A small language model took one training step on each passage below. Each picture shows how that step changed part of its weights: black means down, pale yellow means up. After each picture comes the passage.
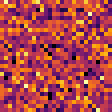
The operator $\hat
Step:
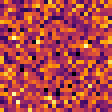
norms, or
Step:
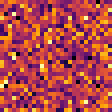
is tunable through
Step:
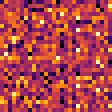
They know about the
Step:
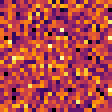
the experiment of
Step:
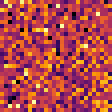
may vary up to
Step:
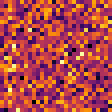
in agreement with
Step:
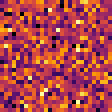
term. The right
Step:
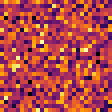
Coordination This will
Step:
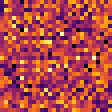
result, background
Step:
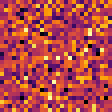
such as the bias
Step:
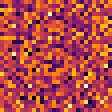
was included in the
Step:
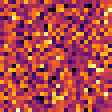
holds over 16
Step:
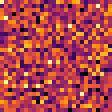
analogues of these
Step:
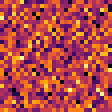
the meaning of
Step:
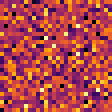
antennas with
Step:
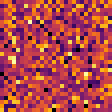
declare no
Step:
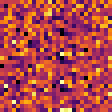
and impressive
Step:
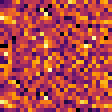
is worth
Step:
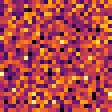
gauge there is
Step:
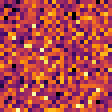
not inserted
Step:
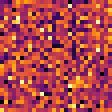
used empirically
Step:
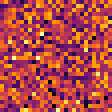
conflicts of interest
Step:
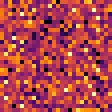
Orio \&
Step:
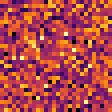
nature of the
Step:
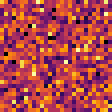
diffusivity is
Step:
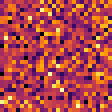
that individual factors
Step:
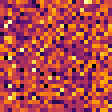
backbone) with
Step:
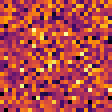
on prompting
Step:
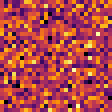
$\approx 0$
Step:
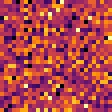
kinks while
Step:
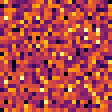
work out a model with
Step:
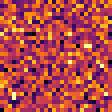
reduce the time of
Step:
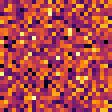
as temperature or length
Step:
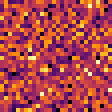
for Hamiltonian
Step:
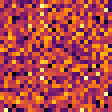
innovative behavior
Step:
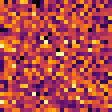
worry after
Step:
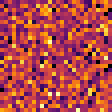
transitions are
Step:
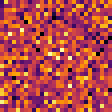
well as for all
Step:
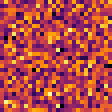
experience and the
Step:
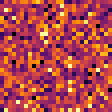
size of the correction
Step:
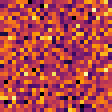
are healing
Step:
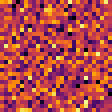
for Repeated
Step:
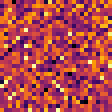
sectors, because
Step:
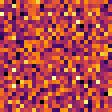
propagating in the
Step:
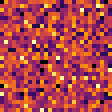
URL =
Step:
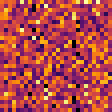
due to outer or
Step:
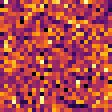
mental health
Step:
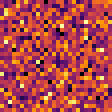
hence, in
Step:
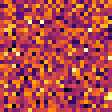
decays involving
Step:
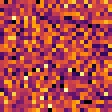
write the energy
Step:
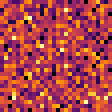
well understood that the
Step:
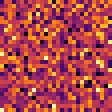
the FSM
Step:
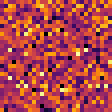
with financial
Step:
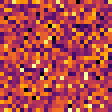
phases of the
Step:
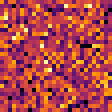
hugely sensitive
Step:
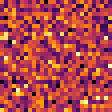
been widely
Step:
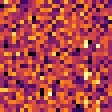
implement the application
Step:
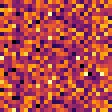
was evaluated by
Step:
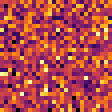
and metallic
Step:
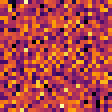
translate the
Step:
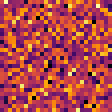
animal the distribution
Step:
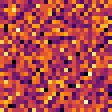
they exist. This
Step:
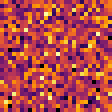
we note that while
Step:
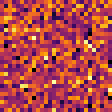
on the form of the
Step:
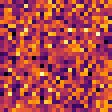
data indicate an
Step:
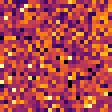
total charges or
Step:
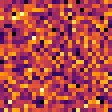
connected with
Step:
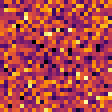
may be critical in
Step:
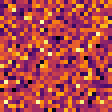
not only work for
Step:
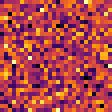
chain that a
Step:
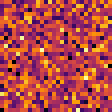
chosen to be
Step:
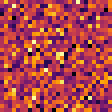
yet limited
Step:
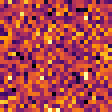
is conservative.
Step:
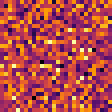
in these areas
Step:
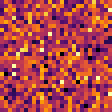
unbound quark
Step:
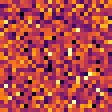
compared to itself.
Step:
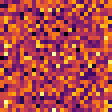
respectively. $A$
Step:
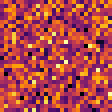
it can be observed that
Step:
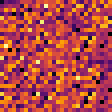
line), which was
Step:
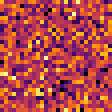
the same construction
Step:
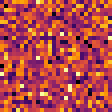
of the Maternal
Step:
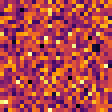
as in this example.
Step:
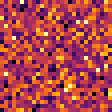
source. Table 6:
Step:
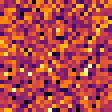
or variables that have
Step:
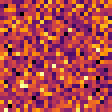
increased along with the
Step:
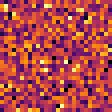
evidence (see
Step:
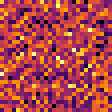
⁴ National
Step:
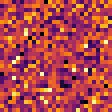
necessary if
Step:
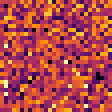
and takes job
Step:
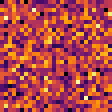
and two died.
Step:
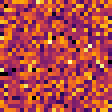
of the integration
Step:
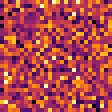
some conclusions
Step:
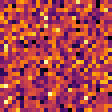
=1$ without
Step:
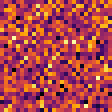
it decreases,
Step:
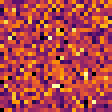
different sensors to
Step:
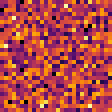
extremely high
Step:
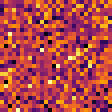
similar applications. The
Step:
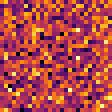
method gives a
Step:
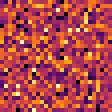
F})$, which can
